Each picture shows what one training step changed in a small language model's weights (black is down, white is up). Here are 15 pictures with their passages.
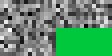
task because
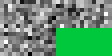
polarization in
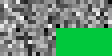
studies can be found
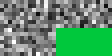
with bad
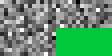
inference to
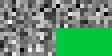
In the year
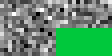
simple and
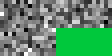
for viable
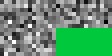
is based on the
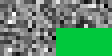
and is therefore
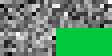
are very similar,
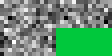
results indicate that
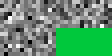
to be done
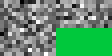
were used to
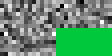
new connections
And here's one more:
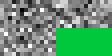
protection systems
